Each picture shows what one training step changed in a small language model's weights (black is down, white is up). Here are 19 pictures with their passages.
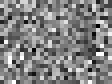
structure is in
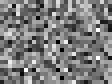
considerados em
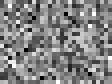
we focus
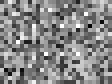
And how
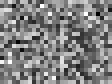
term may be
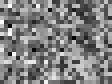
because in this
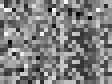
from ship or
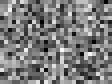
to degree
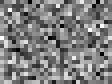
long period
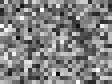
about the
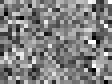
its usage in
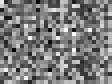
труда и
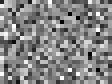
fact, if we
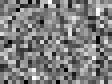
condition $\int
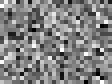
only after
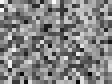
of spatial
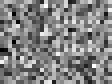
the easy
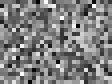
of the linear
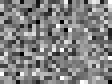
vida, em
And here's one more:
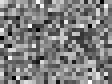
на том,
